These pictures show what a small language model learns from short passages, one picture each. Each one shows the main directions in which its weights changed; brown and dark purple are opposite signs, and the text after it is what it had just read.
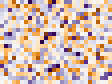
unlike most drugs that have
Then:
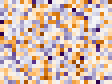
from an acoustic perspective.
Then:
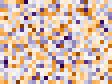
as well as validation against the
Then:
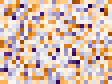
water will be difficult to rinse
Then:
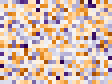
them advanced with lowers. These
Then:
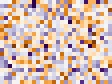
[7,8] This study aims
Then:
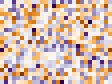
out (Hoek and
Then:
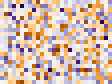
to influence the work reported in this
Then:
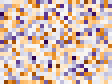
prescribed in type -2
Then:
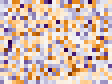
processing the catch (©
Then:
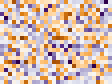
circular wind-wave facility
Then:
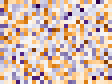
be there for the details to be
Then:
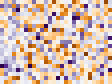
its results is paramount to
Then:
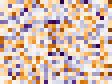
with the explosive boom of
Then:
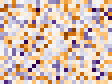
and off-zone search regions
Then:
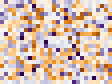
patients. In addition, of the
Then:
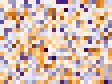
This paper presents the designing, development
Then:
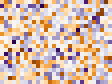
mostly because it’s a good
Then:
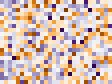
biometric results showed how location had a
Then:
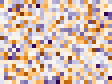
extraction could serve as a basis
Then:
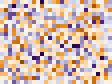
can be continued in later life and
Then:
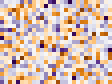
from convolutional neural networks
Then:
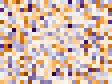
pigs. Conflict of
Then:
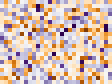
values for new data points in between a
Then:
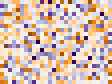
tradition under modern socio-economic
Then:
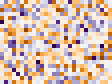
hepatitis C is an
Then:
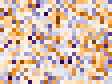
Exercise UAV
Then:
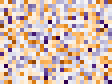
goods for sale to consumers
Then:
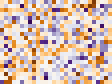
one individual to develop different personalities,
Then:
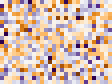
the wanted bit properly
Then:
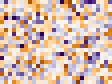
camel calves in
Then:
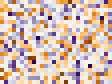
and orthotists were
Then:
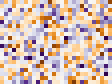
of each plot at 12
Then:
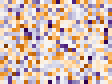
The multiple regression model was adopted in
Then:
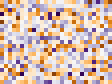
Receiver Operating
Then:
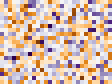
connection aspects and differences of architecture and
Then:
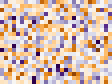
the electrodes, significantly enhancing the
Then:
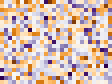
El conocimiento de
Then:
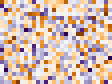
been established a line of the positive influence
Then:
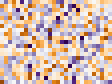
or packages 'is interpreted to
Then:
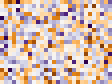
technologies such as emotion recognition
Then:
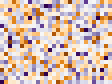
God. Translated from
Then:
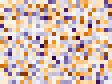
across the five digital banking services.
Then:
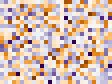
model of induction heating process,
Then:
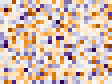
risks associated with the emerging challenges
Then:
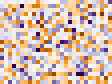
of the collapse area.
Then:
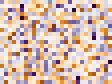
vertex layers are
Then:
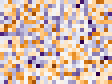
of digital applications and platforms in
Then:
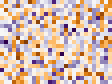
were then summarized by region,
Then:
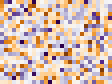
practitioner of humanistic education
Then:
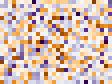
the Word manuscript
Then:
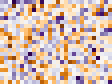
Random Forest, Support
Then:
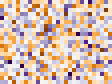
B. Waterhout) on
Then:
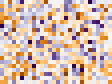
both human efforts and capital.
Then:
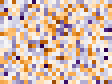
also been the main player behind
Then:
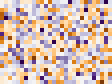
only prepared on the prescription of
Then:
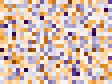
hash, and stores this
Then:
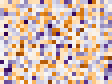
by the formulation and storage time,
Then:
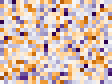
performed in glass bead
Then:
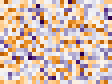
weeks postpartum there was
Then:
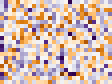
which resulted on the reduction of
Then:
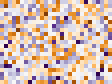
The second measure introduced in [6],
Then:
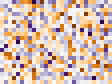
and professional foundation of the
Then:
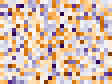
reported by the FAO
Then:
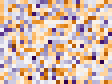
St. John’s,
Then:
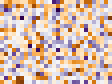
a fuzzy e -open
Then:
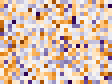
just understand science. Students must be
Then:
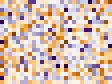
69-bus feeder system
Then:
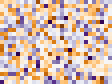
even though this should not be the case
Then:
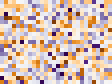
are labeled by a higher surface
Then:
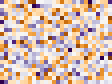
speciesism, ecocentrism
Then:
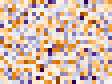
It acknowledges the contribution
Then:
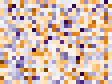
-FDG PET/CT
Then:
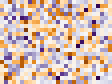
color (7.5YR
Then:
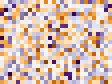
Methanol: Water:
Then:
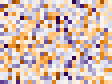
second most common answers were followed by
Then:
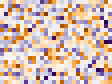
sector, their status as a previous
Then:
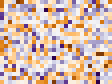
The cells were routinely
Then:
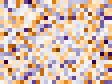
of pomaces is treated as waste
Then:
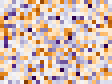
Composition of Surface Films
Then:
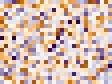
On presentation, she was
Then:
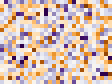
process, the researcher had used computer
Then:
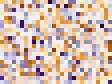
consecutively extracted with
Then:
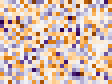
¹, Betadion
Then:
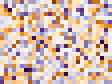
the success of oneself enables
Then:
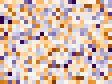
materials that in other regions are
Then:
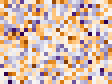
B2, B3), which were
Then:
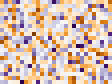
these are all correctly implemented. In
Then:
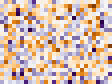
and increasing their application areas. In this
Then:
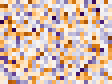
identifier and (3) perform the
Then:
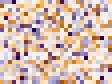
Scars are the common sequel found
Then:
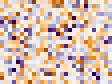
layer overcomes a positive pressure
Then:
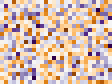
process the vast dataset of
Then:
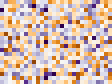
in vogue and their limitations
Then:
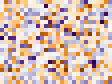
NLP systems to provide better
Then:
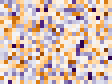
cm}$. This value is rather
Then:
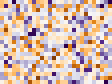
class performances for each of the six
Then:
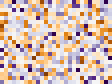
EOSC Association), introduced
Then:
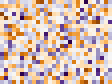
desert (Mitra et
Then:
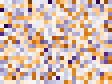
explained, is problematic for
